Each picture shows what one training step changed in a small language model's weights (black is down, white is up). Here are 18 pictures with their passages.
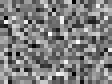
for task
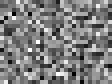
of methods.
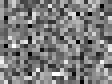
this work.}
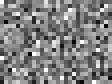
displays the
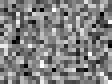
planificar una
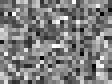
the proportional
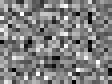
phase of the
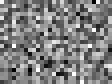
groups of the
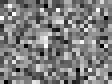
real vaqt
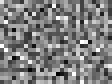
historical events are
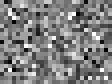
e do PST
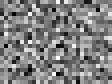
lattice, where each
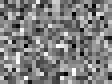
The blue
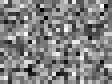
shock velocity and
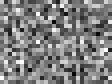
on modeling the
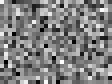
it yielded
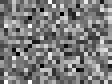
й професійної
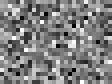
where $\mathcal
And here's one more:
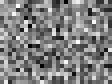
for identifying
